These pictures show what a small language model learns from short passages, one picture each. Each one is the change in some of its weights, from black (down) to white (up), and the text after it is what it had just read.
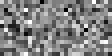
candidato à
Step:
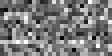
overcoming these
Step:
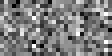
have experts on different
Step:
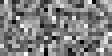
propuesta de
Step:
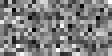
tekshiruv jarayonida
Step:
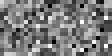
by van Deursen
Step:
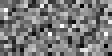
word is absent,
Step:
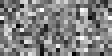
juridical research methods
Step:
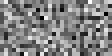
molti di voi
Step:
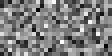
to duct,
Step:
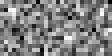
Samitee -
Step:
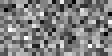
spiders are found
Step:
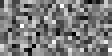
initial procedures for business
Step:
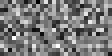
to the notes
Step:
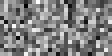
for Reinforced
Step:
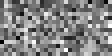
до стійкості
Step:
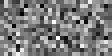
recognizes that the problems
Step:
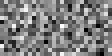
or canonical digital
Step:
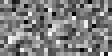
model može
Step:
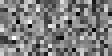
seus familiares.
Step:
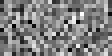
17 настай):
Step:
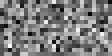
public sector. Weak
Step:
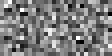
intuito de que
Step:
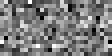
hair fiber.
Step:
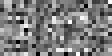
diagnosing invasive
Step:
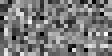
sus luzes,
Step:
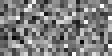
7. Opinión
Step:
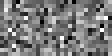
perception is seen
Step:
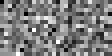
conservation a
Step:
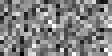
Це може
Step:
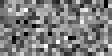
weight vs. strength
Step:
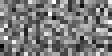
gender influence participation in primary
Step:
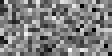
of suffering,
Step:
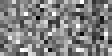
analoge situatie
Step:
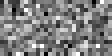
was described as a
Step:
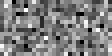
características de la
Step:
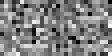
slightly increased with the
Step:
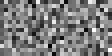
Sustainability, and
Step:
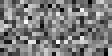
tissue spasm
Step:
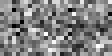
fan bo'yicha
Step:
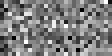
Инглиз ва
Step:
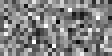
interculturalidad como
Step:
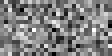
first 48 hours of
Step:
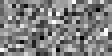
order to obtain a
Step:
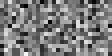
pesquisas e
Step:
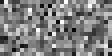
small proportion of
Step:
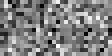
en la Web
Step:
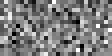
et ne constatent
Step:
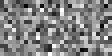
the data. The evaluation
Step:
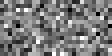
2023, the author identified
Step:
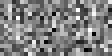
yoki interfaol
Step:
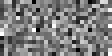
axborotni qayta
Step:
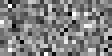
: Numéro
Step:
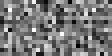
LMS. After much
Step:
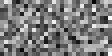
be increased. In this
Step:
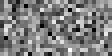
as variety, growing
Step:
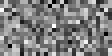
Services will be
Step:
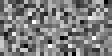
to connect the relative
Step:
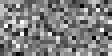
the most common problems in
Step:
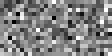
de correction à
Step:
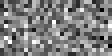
energy consumption. Key
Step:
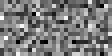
(due to
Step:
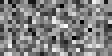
and not the other way
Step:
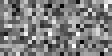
are to be used in
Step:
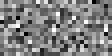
upper ~ 30
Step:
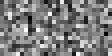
impact of such systems will
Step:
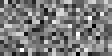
it is even older
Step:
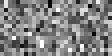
ourcountry but
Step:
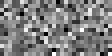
освіти та
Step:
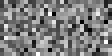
language and religion data
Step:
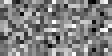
be defined as follows:
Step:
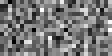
fully understood
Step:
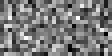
and accuracy across all data
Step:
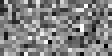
of priest,
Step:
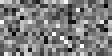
hexagonal pattern
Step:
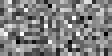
forms of expression via
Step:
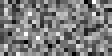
metal and is used
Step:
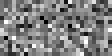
benda yang
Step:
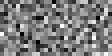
bir teoridir.
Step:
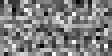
was prepared by the
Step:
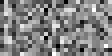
availability statement The
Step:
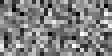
findings indicate that the
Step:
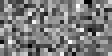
to modernize and improve
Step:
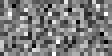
features for a holistic
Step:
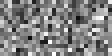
ta'lim bosqichlarida
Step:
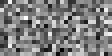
proficiency. We
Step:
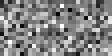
связь между
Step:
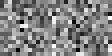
imkonini beradi.
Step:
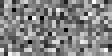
asosiy qonuniyatlarini
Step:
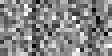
tanqidiy va
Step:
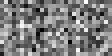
assumir como espaços
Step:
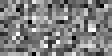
(in red):
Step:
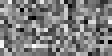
for the trends of
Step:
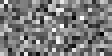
D be a distance function
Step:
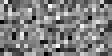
MB distribution in
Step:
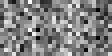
является одним из
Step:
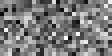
Being born in
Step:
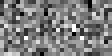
involves both mechanical and
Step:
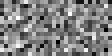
modellarni tuzib
